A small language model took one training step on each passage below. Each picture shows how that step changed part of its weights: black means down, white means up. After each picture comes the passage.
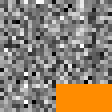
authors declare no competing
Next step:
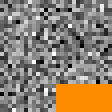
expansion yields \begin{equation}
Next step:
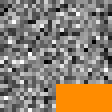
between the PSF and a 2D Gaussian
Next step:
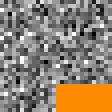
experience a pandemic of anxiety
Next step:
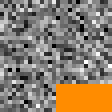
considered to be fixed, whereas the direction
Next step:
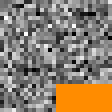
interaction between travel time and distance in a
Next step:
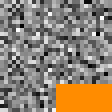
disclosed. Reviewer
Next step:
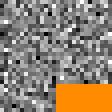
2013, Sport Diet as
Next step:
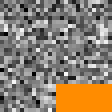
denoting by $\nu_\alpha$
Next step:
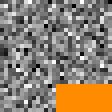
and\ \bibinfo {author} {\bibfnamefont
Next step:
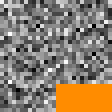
storage and manipulation of one
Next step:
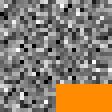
objective functions (criteria) and
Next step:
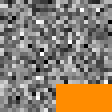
Italy, Macedonia,
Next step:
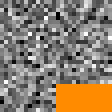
and the lifestyle of the respondents.
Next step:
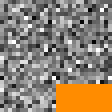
organic C and C/N ratio,
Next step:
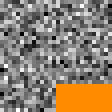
higher temperatures follows from higher efficiency: less
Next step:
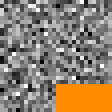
the first maxima in the integrated
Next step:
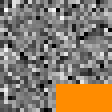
grown epitaxial
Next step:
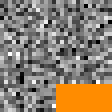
for the noises resulted from generation
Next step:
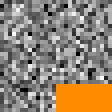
Water Sitz Bath in post
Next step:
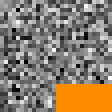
a gas, and accordingly we can
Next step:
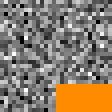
characterized by multiple attributes. It
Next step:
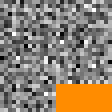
the precision increases. For discretized
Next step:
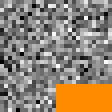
crucial role of trainer
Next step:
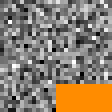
lower HF hospitalization rates
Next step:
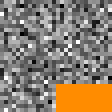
vibrational partition function. It
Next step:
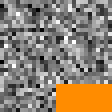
H.~A. Makse.
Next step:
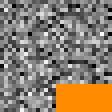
but essential issue. Thus, we
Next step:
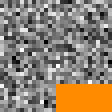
anger, and all the other
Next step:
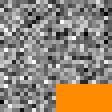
of light in complex networks of designer
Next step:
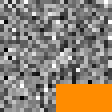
neuroretinal rim.
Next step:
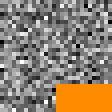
increasing rate of urbanization has resulted in
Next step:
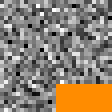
during that legal transition. This paper
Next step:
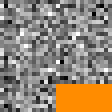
AN ANALYTICAL
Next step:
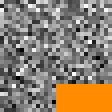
the individual, who makes a choice not
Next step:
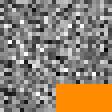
data analysis will enable Open Science
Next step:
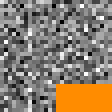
points. The positive slope within industry
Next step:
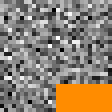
4 point correlation functions of such operators are
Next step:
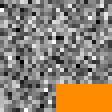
company with businesses covering
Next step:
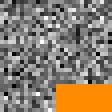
in the explanatory variables. Study
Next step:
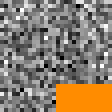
lack the spatial resolution and detail necessary for
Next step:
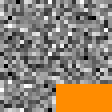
instrument background, and concludes
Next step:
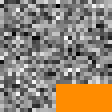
the highway. Fig. 4.
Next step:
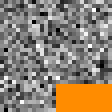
integrating out the sigma field,
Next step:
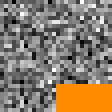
Further, this slow moving
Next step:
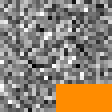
precursors after thermal
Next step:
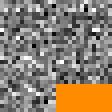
120 °C is the highest due
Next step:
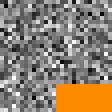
farming efficiency. Most
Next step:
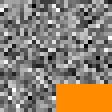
of Virginia,
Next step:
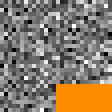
and 2010, respectively, and the
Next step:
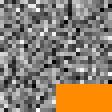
the boundary conditions of problem have not been
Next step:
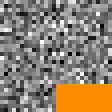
along its sensor length. They consist on
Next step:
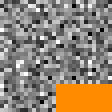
the minimal AMSB model when
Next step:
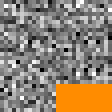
Pike, Bethesda,
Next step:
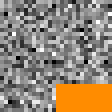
estimates of the scattering parameters in the
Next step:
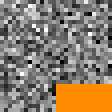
with the ``daughter''
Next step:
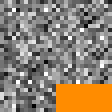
of muhurta and
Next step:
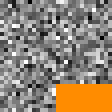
normally distributed elements} Let us
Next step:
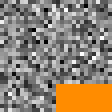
boson sampling'', {\em
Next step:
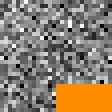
Typically, records are
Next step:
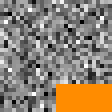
further observed that there was significance decrease
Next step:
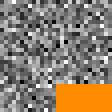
favorable fatty acid
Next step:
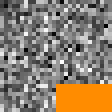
has been pursued with the
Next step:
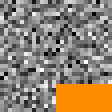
observe that the while-box model has
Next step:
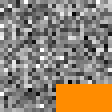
plate was placed over the light
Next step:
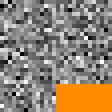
seems unrealistic to
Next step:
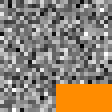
eigenstates (standing waves)
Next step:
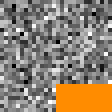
devised to provide an interactive learning environment
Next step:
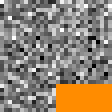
version Joao Pina
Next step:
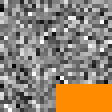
losses including claims to
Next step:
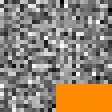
the $Scale=1$ system
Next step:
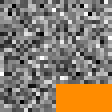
often misjudge the quality of a
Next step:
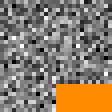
based and hybrid system.
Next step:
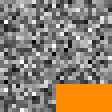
have been proposed as a great
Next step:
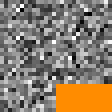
close to 25 g/L with a
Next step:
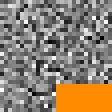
oxidation resistance and thermal
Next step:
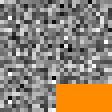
depending on whether the balloon
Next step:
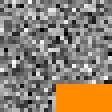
a white precipitate was
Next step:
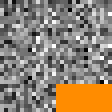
we therefore have to introduce a
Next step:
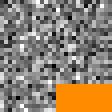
collider on an existing laboratory
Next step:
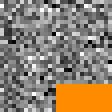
the cylindrical coordinates is
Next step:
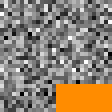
leaves of the *M.
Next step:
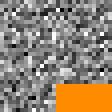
to answer 8 4.6%
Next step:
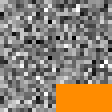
person's maturity in terms of
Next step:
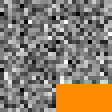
partitioning, workload
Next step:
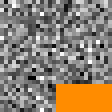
[17, Corollary
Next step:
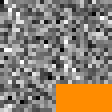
structure and discourse cohesion
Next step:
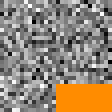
exists $\Omega_0\subset
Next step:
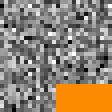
Combinant cette
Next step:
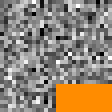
France} \begin{abstract}
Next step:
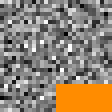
evolution. Thus, the overlap between
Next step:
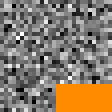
experimental ones. This correlates well with the
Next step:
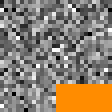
to consider when selecting technology to
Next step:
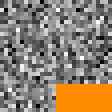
Literature review and problem statement.
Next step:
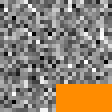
Colombia. Three
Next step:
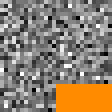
value is reported in the legend; this
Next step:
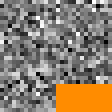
this incubation period,
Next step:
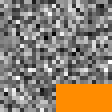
Mindanao University,
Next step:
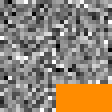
"radicalization" of existing
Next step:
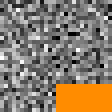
only service rendered by it being
